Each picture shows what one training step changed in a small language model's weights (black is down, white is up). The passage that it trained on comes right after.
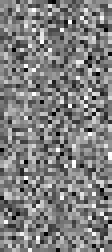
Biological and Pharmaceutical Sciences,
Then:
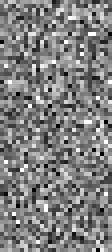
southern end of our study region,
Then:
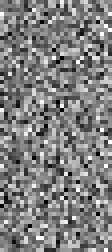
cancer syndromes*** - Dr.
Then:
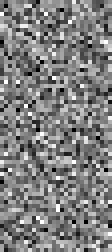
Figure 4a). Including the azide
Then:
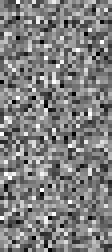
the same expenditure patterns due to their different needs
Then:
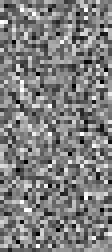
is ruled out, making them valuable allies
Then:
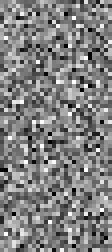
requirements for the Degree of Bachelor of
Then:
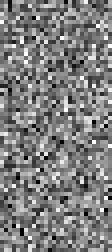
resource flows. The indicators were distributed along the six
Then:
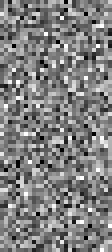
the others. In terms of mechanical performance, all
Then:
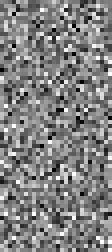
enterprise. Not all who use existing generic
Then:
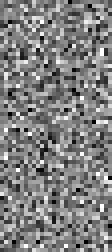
110 different features, i.e., 10 features for
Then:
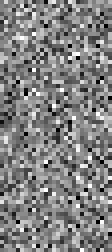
Environmental and Industrial Informatics
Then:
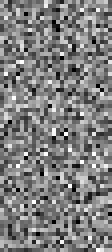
was used to test the null hypotheses.
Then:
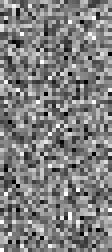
requirements. The survey was conducted in January -
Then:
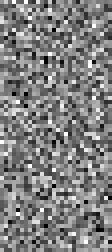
condizioni di conservazione:
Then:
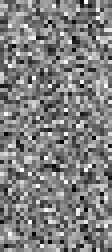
concept of material obtained has not been focused on the learning
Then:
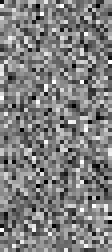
errors on the reconstructed parameters is shown:
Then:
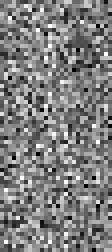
personnel who take roles in all the functional areas
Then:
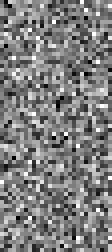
by many Muslims to be
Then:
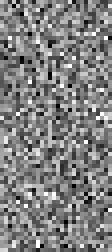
0.80, except PMI, because it
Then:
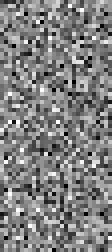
to the overall trade, exports of ICT
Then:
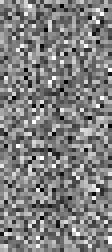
(in alphabetical order)
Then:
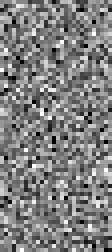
GDEx cathodes) was tested, proving
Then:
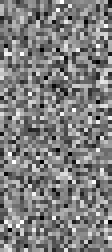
Saud Medical City. The studied sample mean
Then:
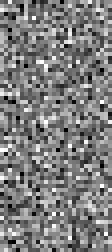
explained by the independent variables of the study. There are however
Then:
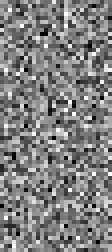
my cooperating teacher. CT is the employed individual
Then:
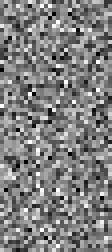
Figure 5.2) are added to the relation
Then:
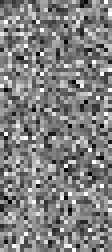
C virus through needle stick and
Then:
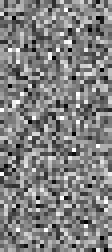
higher amount of WO_4^{2-}
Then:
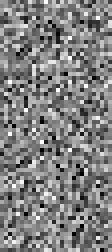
part of the shell of the control unit
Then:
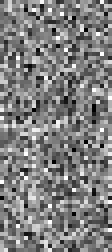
initially attempted to follow existing classifications but
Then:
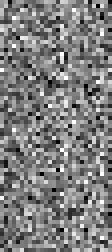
For Enviro-Legal Action V.
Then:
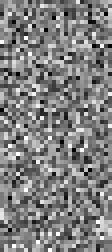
on the tool. Based on the above results, and
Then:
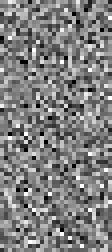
by methanol and glycerol. It has
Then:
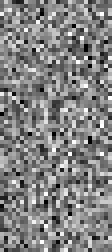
good, and the electric energy used for artificial
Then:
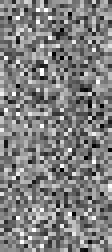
montmorillonite 12% mass loss can
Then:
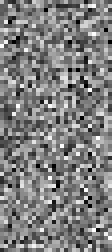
least CO emissions, being 12.979% less
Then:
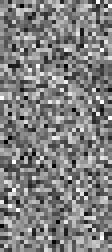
summary for Jugene and Curie tests.
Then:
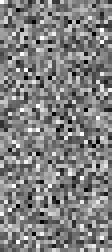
It keeps the firm ahead of
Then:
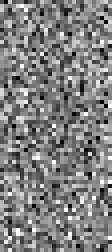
abiotic and biotic forces that affect those
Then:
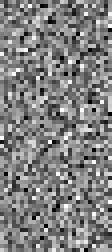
boost converter which is used to provide the maximum
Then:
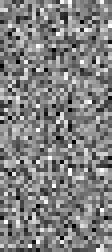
data policies. Lack of communication between data providers and
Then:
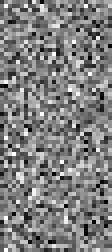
research influencing policy debates, stimulating public
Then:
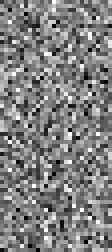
under the Trinocular microscope
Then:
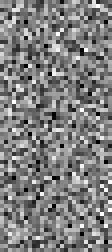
showed that *Chrysophyllum
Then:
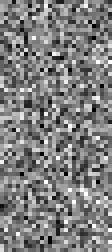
The following steps were sequentially involved in the extraction
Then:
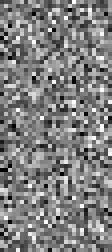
↳ Is this control the primary supporting income
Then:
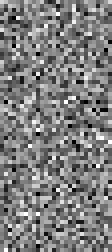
important intellectual content. All authors agreed
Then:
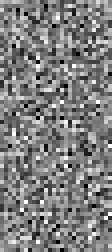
TLS. Lidar tools have five major applications
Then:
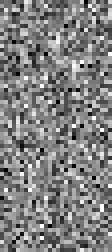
new and exciting experience for most first-year university
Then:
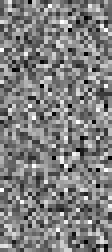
transmission spectroscopy using a 400 nm
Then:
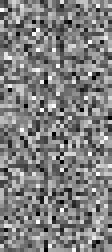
Religiosity 0.963
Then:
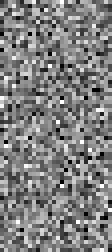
peers. Domestic scientists have yet to
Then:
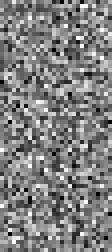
a simple table, similar to the connectivity table used
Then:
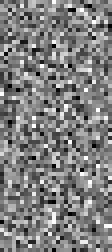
both. In vocal musical expression
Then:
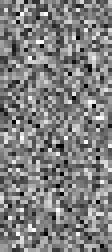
occidentalis* Leaf Fractions on
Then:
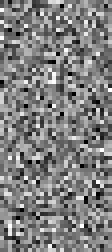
is maintained by genic expression and
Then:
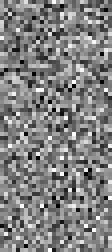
for around 1,800 emergency inpatient
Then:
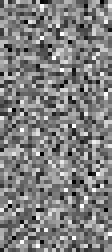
obtained results indicated that the waters are loaded with
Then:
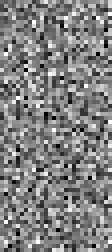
the previous research. The government's various policies and regulations
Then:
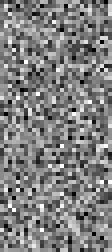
studying and analysing various primary and secondary data related to
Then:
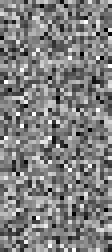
042 of the World Reference System
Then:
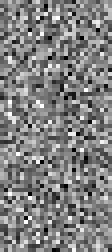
at the headquarters of the Spanish
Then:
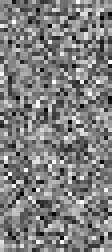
real time, while the conversation is taking place.
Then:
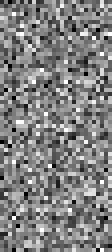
for fresh agricultural products, which face technological
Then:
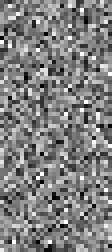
procedure was repeated twice and the secondary
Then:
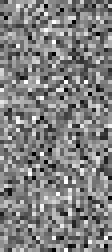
one of the important tasks of bioeconomy development
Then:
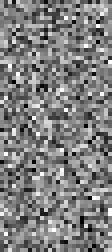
huge number of patients suffer from
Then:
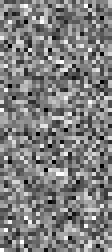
included in the yearly report of the entity
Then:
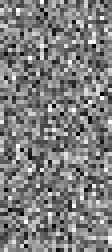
Engineering also documented in Wiki’s.
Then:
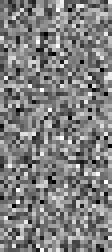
clarified that addition of anaerobic
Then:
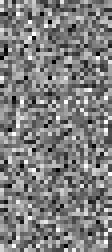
were encouraged to settle in order to act as
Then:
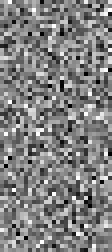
the case of an oscillator, we know that
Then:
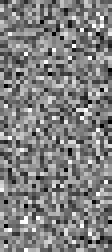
has not yet become a chronic process.
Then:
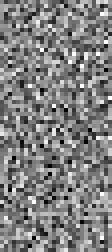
cardiac function. However, the signal processing to
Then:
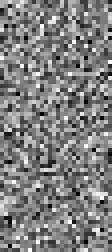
This presupposes the laminates not
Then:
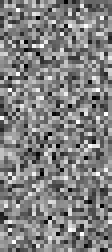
column of fixed diameter even through the
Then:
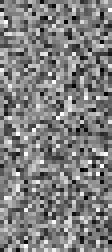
complements outdoor activities, reinforcing
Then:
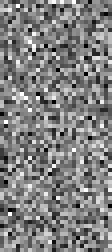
adjusted for processing various materials [13, 14].
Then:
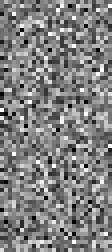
relevant example for this case is the one of a video
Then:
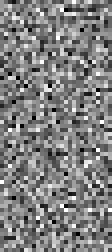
to modify plant genome and thus explore functional aspects
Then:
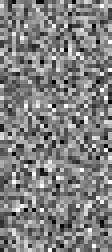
TTS - Due to power consumption and scattering
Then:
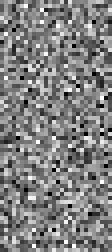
supports the mobility of the node and so extends
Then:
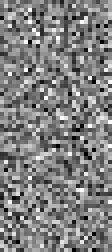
times more insects wintered in its inside than
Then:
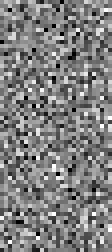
which will be amended to the same pH. As this
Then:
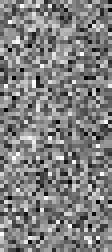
Slovakia, and Poland have populations
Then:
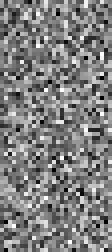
utilizing the *graph_objects* module
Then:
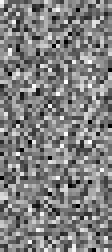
Innovation Challenge for Social Impact)
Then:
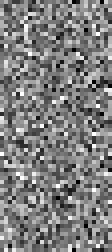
isoniazid and vitamin
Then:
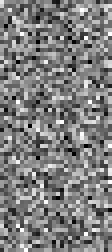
critical regime (yellow-shaded area
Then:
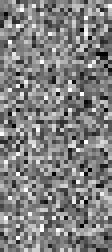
the market. Through the years, political
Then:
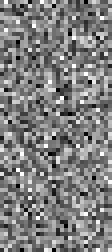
different concentrations of PEO (0.18%,
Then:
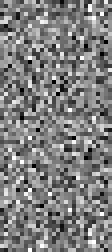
by the groves and to explain the
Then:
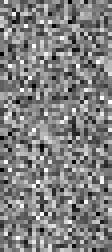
following several possible routes for the hydrogen
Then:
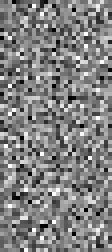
\dots \dots \dots (2)$$ Where equation
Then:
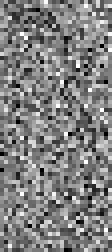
current size, a confident diagnosis of cystic
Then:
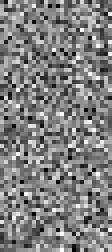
the interval from $-\infty$ to
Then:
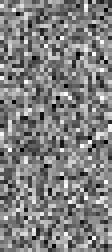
the same orthotropic material properties obtained in Section
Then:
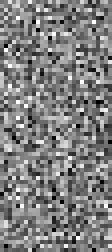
1367Wm^{-2}$ has been recommended
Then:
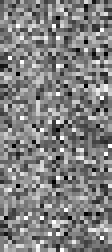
GIVING BIRTH UNDER
